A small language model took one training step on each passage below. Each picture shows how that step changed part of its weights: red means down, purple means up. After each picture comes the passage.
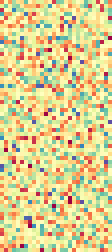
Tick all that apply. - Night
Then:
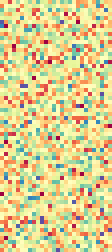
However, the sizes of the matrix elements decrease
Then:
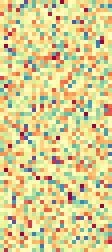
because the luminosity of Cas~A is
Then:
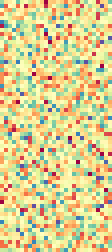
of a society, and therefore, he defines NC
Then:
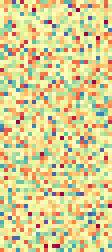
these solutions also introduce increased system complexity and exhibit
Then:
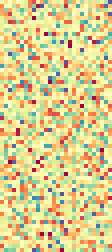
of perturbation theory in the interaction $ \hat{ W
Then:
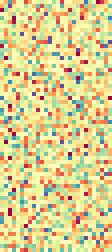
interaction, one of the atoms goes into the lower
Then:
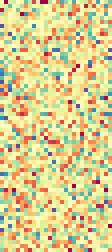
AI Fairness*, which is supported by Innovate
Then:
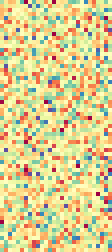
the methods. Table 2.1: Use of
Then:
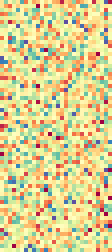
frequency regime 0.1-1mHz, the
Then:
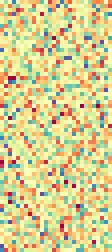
midlatitude atmosphere
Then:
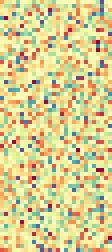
an improvement in the parameters of providing oncological
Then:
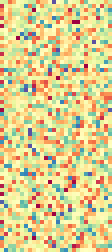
in Water Management Emerging technologies
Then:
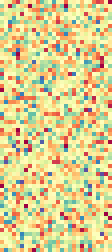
of the on-shell formfactor to
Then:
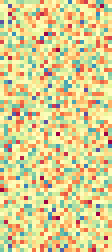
from scratch using de novo molecule
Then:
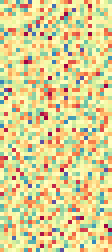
Australian coastal waters
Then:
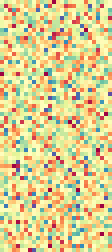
the chance of developing their productive skills.
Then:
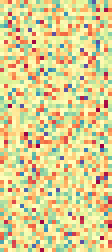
$\text{Bern}(p)$ denotes the
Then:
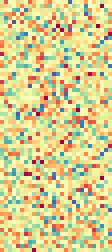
stringent constraints on the energy budget of
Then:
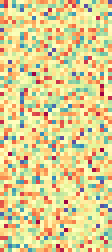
indicators is presented in Table 3, together with the number
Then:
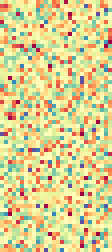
is the momentum; $\hbar\omega$ is the
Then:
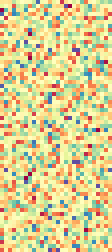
its boolean-, integer-, and
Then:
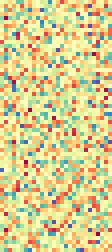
grids also introduce new cybersecurity
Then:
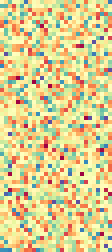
all values of $n_B$ for at least up
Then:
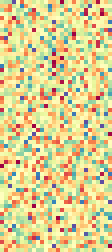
associated $(m_s+1)$-ary column
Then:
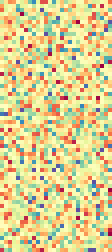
into its opening, shear, and tearing
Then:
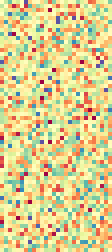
Ethnic differences in incidence and outcomes of
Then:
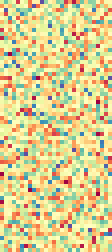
duct dilatation 2 (4) 0
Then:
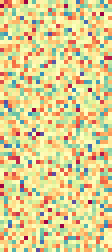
affinity of the pore wall for other
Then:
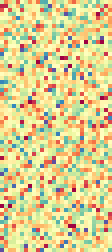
(see \cite{Si99} and
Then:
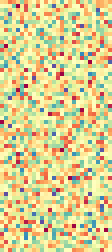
text). Also shown for comparison are spinodal points
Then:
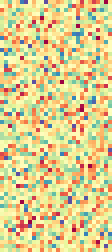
these metrics the abnormal class was used as the positive
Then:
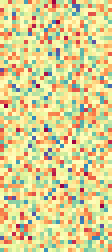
the LDR series, based on a
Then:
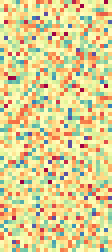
measurements. Following this, all cluster candidates
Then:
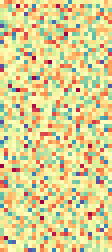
original validation dataset and the corresponding disguised
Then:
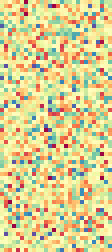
the Metropolis algorithm. The system was
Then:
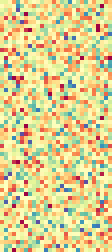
constraint** (cycles are not
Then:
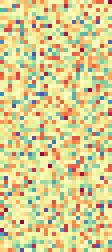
of the formula describing errors in
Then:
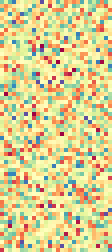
Across 384 zero-shot samples from six
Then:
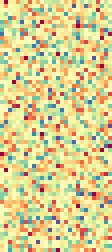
better accuracy, the practical difference and effect size were not
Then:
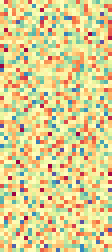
On the other hand, AI and digitalization may
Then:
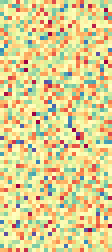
for data collection from the telecom sector. 327
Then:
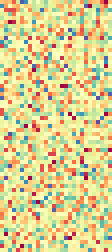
\node[anchor=west] at
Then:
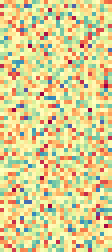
look at the source of any of these and its
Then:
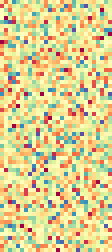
exact configuration of a galaxy merger, the
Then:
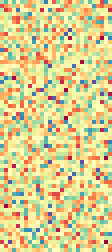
steep slope below \Mstar $\sim
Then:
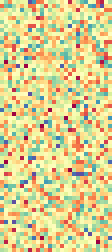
positions and the basic traffic 34 scene
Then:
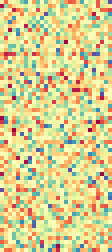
prescribes a competency-based
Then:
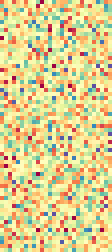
\end{eqnarray} This completes the proof
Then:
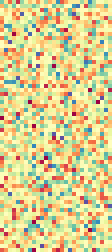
the plant-ash based, with content of Sn in
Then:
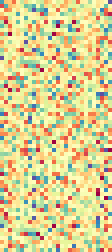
as shown in fig.7 and fig.8.
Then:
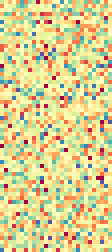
and analyses has been forwarded and lastly,
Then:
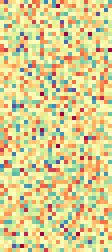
advances in image-based Artificial
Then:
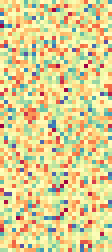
But the quantity being estimated from above in
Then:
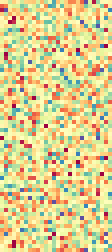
subdivided mesh $\mathcal{B}$
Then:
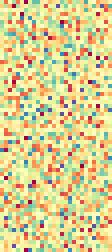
"National Institute of allergy and infectious
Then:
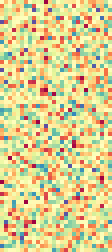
outside. The pressure for changes from outside is the
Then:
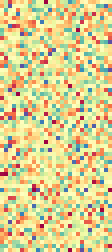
conducted to determine the relevant information to be archived and where
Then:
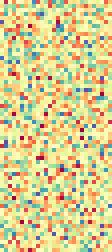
affected by economic uncertainties or a lack of
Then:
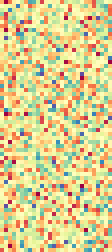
in CI era. The inclination of
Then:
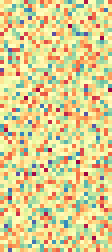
a lot of minerals in the area
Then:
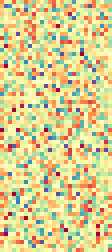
the term "accident", instead
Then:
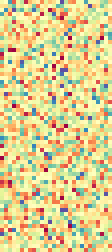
the solution of \eqref{eq:riky}
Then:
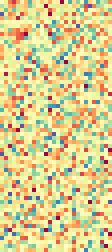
use tool for musicians to explore the
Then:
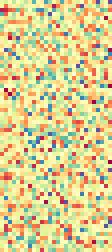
element thermomechanical modelling approach of
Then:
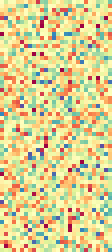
First of all, the interface could offer the
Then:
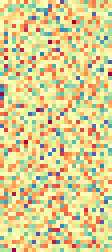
M. Marras, "Iris quality
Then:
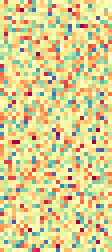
on both human and canine specimens were by
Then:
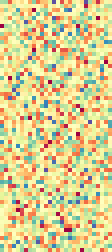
for quantum squeezing and coherent pumping
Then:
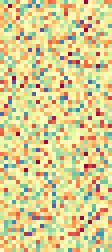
increase is due to the arrival of new cold
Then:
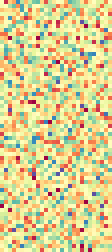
of scientific researches in the sphere of
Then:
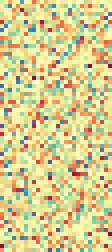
initiatives due to the concentration of centres in urban
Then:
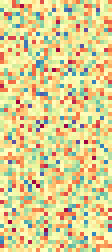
*Entomologische Arbeiten
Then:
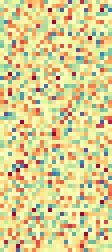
\rangle =\delta_{BB'}
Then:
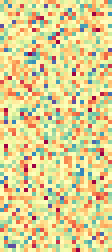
order to be considered a viable model worthy of
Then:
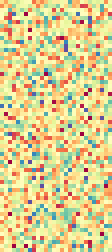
the film. Nevertheless,
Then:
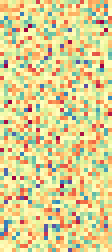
we now live in a “car centred
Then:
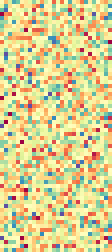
$D_f$ being the fractal dimension of
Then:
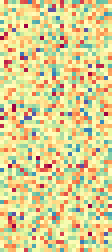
leading order. We will review this EFT and some of
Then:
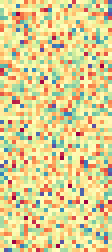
are not many $\nu_e$'s with
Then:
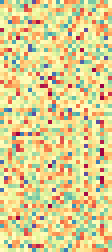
resulted in the transformation of large sections of the
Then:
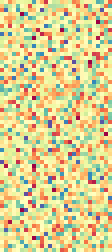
role in disease prevention and breaking its
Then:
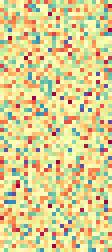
fairly complete up to $z\sim 1$,
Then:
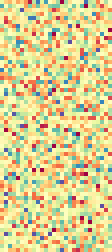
with the structure solution. The alkyl chains could
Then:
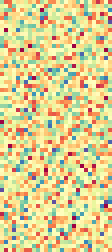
what the query requested. On the other
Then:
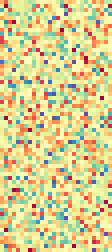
Eq.~\eqref{eq:i-layer} can
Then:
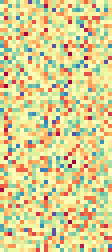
Siberian Botanical Garden,
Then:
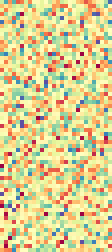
if \cite{Penrose1965}
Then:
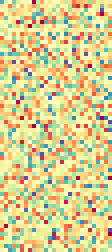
2- The popular press depicted a positive
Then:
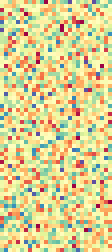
even an entirely new approach. As scholarly
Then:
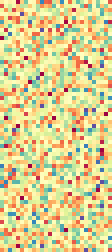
It is the most important element of evaluation of any
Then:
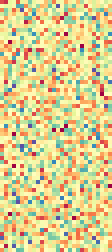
social-emotional learning in Croatia,
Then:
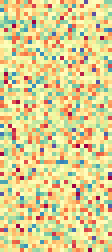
to the grid that might have a severe impact
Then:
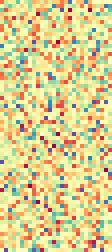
are presented. \section{\CP Violation in
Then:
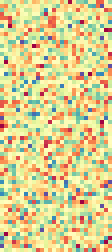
for the level 3 spectra contain three science
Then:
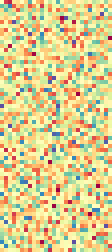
used, however, the same Raman beam can be
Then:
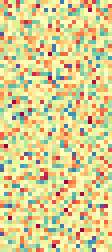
turn produce unique electromagnetic (EM) signals
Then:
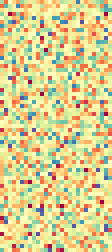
STEM graduates, it lags
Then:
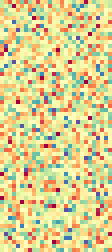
the damage shape (useful for damage
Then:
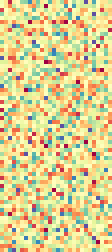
fitting both locally to a polynomial using
